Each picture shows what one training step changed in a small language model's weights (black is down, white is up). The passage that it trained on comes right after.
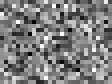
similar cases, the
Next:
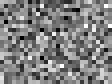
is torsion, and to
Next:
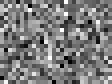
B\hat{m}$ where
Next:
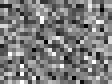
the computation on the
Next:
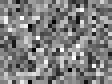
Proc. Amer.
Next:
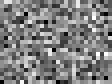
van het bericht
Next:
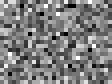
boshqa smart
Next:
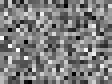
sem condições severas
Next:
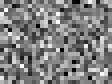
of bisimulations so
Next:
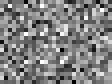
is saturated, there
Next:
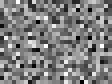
den Flügeln
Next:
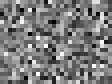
in epithelial
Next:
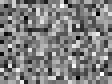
satisfies the union condition,
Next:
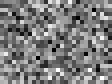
Concretely, as
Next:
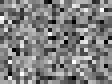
nákupu pred
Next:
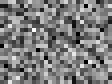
From the point of view
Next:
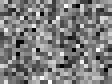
we study a very general
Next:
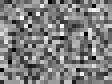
transportation costs
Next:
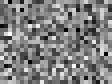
ideologik signalni
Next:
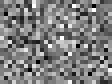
de ejercicios
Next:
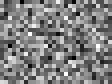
the integration in D is
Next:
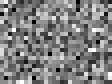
University of Tokyo
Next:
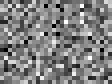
\in I_w \cap
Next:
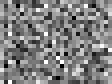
к сложному
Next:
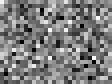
such that for any $R
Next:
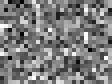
for example, that for a
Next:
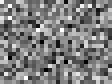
V monoid generated by
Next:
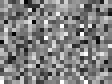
map of commutative
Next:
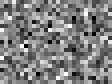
still exactly
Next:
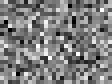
element of the canonical
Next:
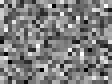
motion $W^{\ssup
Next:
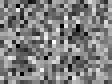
в зависимости
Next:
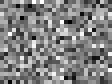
sesama umat
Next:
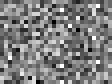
inject false information
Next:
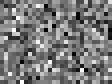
thus complete the proof of
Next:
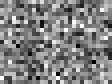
виливається в
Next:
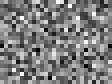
Let $A$ be an
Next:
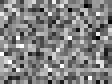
so'zanini ham
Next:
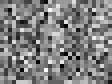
imaginary axis
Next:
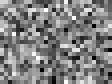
se refere ao
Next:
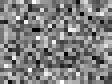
ensaio, a
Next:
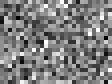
data, struktur
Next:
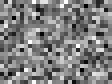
halls. After
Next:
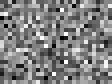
Por esto cabe
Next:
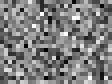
ius gentium est
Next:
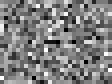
smooth surface in
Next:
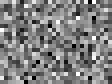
exactly and is called
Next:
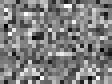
a Vandamm,
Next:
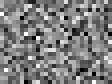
actual existen gran
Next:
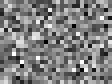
la película se
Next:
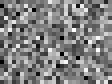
O( \lambda^{n -
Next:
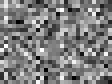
har tomonlama
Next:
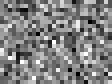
normal to $\partial T$
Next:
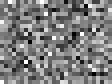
--- optimal and
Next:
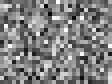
there exists some up-right
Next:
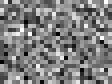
$E(\Q)$ with the
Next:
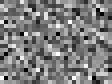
$k$ and we obtain by
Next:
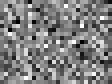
& Biklen,
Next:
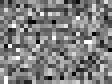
of an earthfill
